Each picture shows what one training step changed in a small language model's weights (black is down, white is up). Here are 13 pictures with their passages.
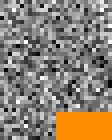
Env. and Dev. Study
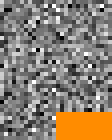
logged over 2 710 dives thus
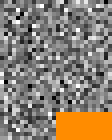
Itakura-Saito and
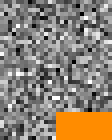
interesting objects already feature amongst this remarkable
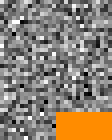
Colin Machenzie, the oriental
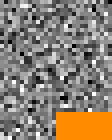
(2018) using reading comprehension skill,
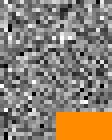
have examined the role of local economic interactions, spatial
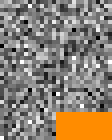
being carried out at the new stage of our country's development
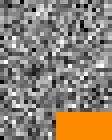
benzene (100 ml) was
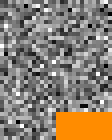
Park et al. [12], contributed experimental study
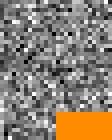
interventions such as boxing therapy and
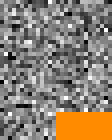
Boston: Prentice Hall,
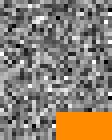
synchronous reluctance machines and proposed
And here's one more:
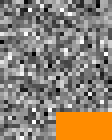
allopathic treatments. **Conclusion:**
